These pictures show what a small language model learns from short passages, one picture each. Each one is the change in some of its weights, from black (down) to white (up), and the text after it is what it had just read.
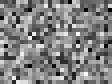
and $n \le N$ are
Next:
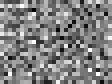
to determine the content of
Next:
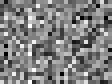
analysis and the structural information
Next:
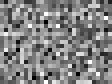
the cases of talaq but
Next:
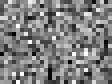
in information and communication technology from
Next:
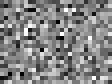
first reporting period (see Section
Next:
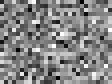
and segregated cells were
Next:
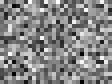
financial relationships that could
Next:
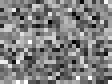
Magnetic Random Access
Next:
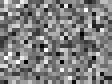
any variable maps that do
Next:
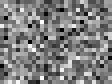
zero-energy FTL
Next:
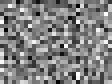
at site $y$ with
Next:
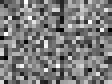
there would be $2^N$
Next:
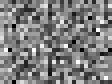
point comes to rest and the
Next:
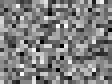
have this form, if the interdot
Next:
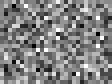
globalization, making
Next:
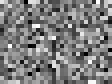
networks: Definition,
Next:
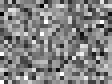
as the dominant group among
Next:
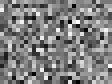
Therefore the additional terms in the
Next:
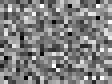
gravitational curvature
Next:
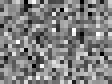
covers the relevant color
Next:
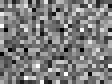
can be easily determined.
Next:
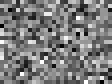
in static QDs as
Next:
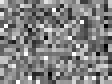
The Development and
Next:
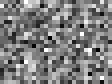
equilibrium between state
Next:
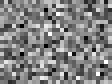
in INSPIRE as
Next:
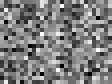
extract in different solvents
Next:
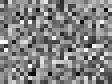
including only charge effects are indicated
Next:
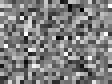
and most common threats.
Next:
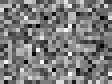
ultimately improved the learning
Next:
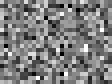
reducing the spacing between the
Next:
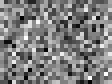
was derived by linear
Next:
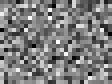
the location of the maximum of
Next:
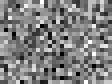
branch, it was shown in
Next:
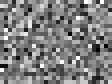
against their KIPs during
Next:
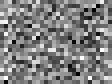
validation. In addition to the
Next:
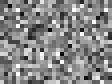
(Database Management
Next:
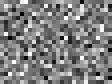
overlap through the contributions
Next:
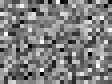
of the paper is organized as
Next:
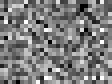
graft. The arrows in
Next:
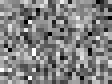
acceleration also reduces the
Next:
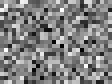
gaps are created by
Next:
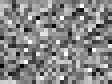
useful technique to study
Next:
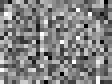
in dense regions of the
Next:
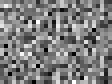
employers and students, the
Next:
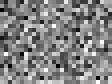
systems (3) and (7)
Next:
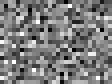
of the over-constrained
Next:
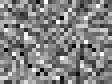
that the approach to thermal
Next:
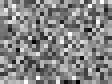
Diet (CDED)
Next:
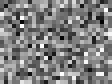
from a pool of following actions
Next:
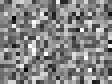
harassment is with a
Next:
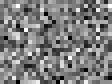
using smart contracts over
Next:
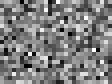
reduced DH, highlighting
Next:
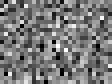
0$, we obtain the stress
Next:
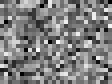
of kilometers or
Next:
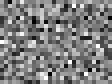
of existing fungal
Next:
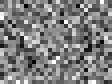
Systems, Vol.
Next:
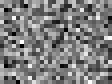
XRD, og
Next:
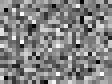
The informed consent was obtained
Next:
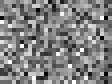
and separation and is
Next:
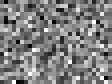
compared on the same graph, without
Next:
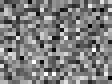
top of Fig. 7, for
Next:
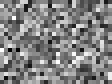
the profiles were made for
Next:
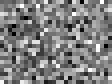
the non--viscous
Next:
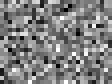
Quality Council of
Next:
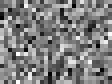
volumes and fractional
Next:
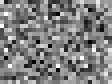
is no much change on the
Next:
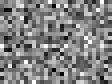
that it would rain, the
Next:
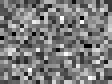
State. The study specifically
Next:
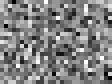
and comments that reflect
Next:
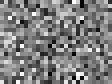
and $\Knf$
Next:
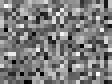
transitions to keep
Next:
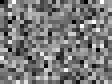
The dashed line represents the
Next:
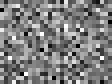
about the previous extend. This
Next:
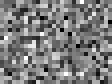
km instead of 50 or
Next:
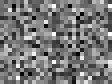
an correction factor $\left|
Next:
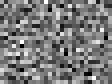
X Independent evaluation of
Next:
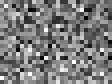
function and $g=2$ is
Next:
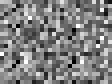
theoretical prediction,
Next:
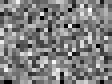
from the fact that theorem
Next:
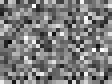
strong and weak coupling) for
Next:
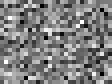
This preprocessing step
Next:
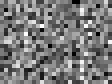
\left(\dot{\beta} -
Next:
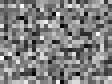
collected by the device is
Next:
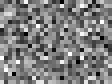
available is given in [Section
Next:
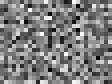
\sqcap H_n$.
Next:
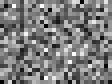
R. Emergence of
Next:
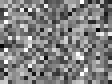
\equiv \H_0
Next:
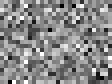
(Santoro et al.,
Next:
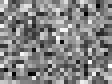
the block vertices form
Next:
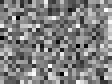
class, the percentage of total
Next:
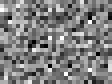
vector of this supermarket
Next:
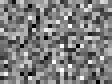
This calculation is carried out
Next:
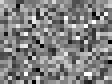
shortly presented in
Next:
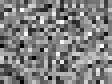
(\ref{LG}) has been
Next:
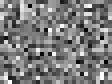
The final suspension
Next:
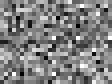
black body radiator,
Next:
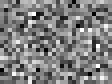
opportunity to analyze
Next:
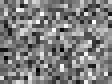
focus on assessments of a
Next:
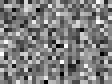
is given by the first term in equation
